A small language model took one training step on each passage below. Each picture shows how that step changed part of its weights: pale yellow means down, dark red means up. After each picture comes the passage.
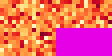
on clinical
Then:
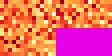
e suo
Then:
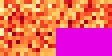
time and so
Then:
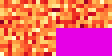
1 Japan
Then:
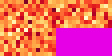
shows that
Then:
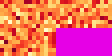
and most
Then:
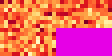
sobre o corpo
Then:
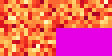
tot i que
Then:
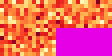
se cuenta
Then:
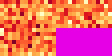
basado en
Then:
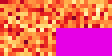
și forma
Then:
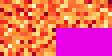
del mundo por
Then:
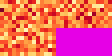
The use of
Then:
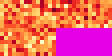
comunicação com
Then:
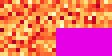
с ним
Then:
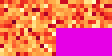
modern dalam
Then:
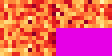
and that are
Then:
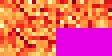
que afirman
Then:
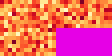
contribution des
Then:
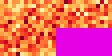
una doble
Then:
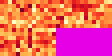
voor het
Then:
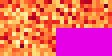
the Concept
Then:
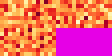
po koncu
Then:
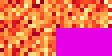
aber andere
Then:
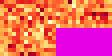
conduit au
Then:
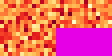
tem a sua
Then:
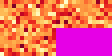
o fim da
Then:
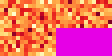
bir olimning
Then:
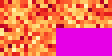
mult din
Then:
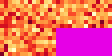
representa el
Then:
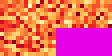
no se ha
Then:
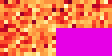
– em vez
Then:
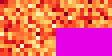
o serie de
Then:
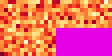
– это
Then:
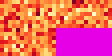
que interessa
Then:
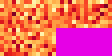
individu di
